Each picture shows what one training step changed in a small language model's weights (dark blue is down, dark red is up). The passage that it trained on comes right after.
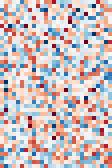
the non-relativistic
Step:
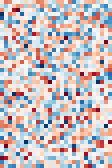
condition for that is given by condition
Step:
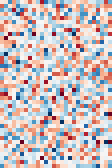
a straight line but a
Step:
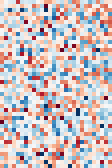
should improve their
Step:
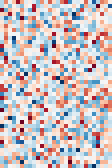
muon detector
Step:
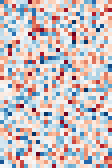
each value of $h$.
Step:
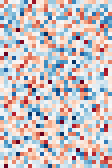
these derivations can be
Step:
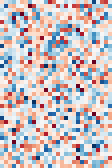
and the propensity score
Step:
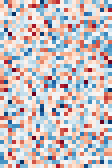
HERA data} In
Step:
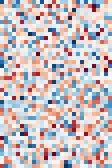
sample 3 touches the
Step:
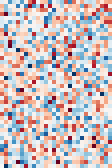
is large enough then each
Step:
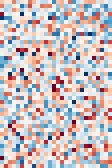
specific configurations of
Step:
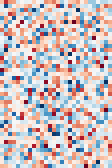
caddy}, {\em
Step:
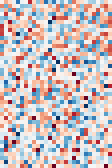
a graph of maximum degree
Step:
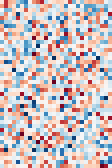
that the mean and variance of
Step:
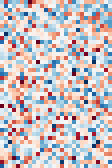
associated with $Y$,
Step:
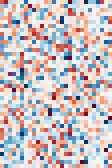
the Lagrangien
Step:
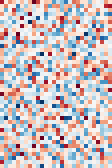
hence the cone of
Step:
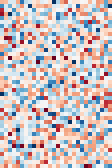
dx \right)}.
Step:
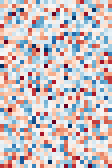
in the amount of
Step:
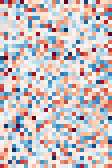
agreement with the
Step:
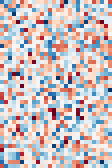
and also its compatification
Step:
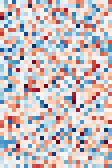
to search for a new
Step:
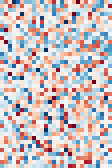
satisfying the following. Suppose
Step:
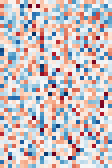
law provides the equation
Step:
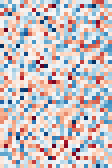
power-law results. We
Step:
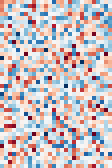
summarized in
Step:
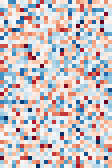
whilst General
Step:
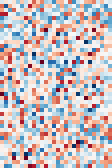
comparison of the
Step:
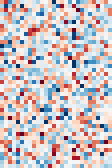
maximum central density
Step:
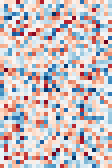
inverse of geometry'
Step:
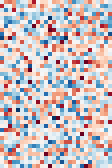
between the structure and dynamics,
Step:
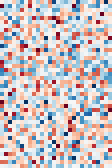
algebras constructed in
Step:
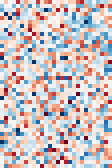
Holder's inequality
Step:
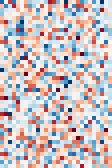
is no longer completely
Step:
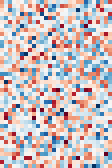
equation. If gravity is
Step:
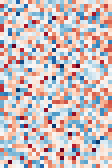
a pole (see section
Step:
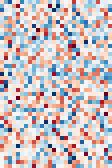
finite type , the monomorphism
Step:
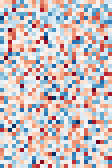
on the number of atoms
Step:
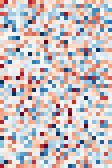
learning but on the
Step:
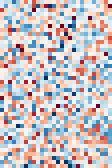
now $$ \eqalign{
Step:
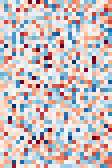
$Q_s$. However,
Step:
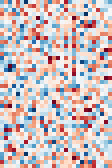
the orientation angle
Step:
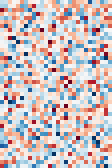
following well-known
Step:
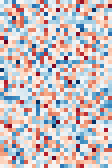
are not included in this
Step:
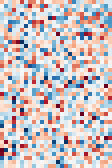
data with local personalized
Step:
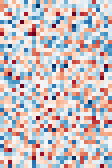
spectrum to the product of two
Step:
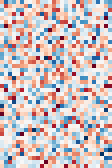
$\delta$ (distance to
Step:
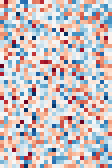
that the Gaussian
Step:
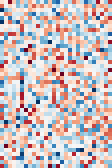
acting naturally
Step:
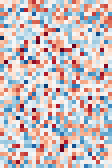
the standard representation of the
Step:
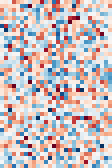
and energy preserving. We
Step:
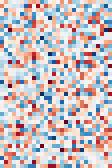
starting point for use in
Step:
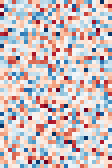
vice versa. For
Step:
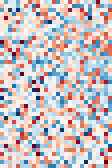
\end{itemize} We
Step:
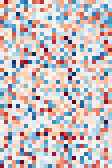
that the system looks the
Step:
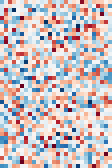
thus detected it with
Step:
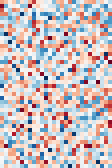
partition $D$.
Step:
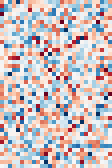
peut \^etre
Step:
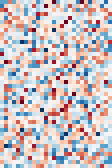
reference, by making
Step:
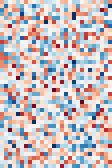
the second driving field,
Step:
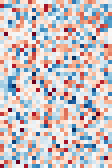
of energy-based model
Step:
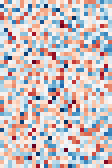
D**: shows the first
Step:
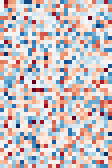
so that the first term of the
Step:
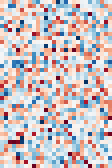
cell of the cloud
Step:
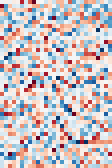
surface states which should
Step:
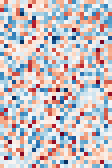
factors via $A
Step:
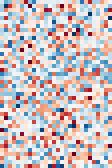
compression ratio and
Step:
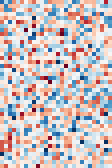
of spectral type O or
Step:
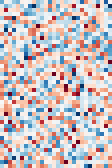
Computer Science &
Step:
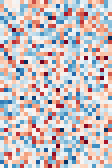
requiring immediate
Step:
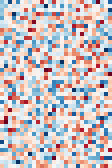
an integrable random
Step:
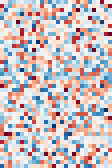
opposite to the
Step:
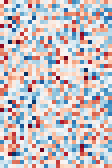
fixed subspace $P$ of
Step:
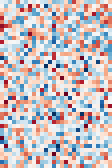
deviation from the simulation
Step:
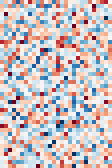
(dotted orange
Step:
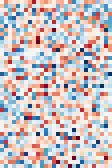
it is possible to subtract
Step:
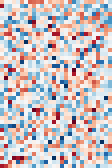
time. While in case
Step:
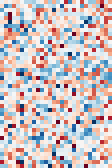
as indicated in the graph.}
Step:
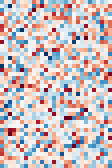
\ldots, n^N
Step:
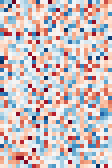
10\right]$ & beta
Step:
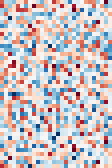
temperature shifts
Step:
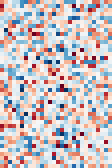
After interaction with the
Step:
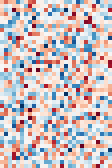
offset $\epsilon$, and
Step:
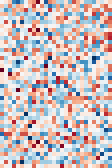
$\omega_1$ and
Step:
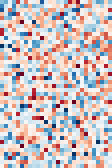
bend any binary orbit
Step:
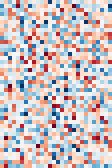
easily slip into
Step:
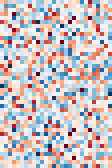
In other words, $\psi$
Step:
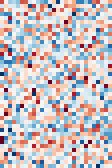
finite-size effects
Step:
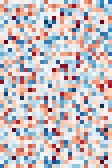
for measuring the
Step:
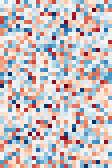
summary instance.
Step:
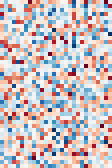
P^3$ along the
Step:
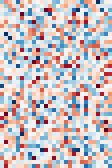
under $T$ holds under some
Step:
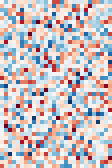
accepted sky
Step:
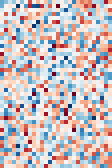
a finite-dimensional space is,
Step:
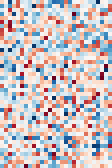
to the following question:
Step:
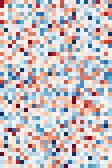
three de Sitter invariant
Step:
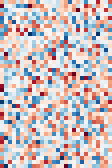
bounce action can be
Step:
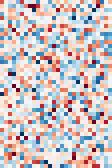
different in-between
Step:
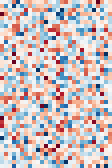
(symbols in
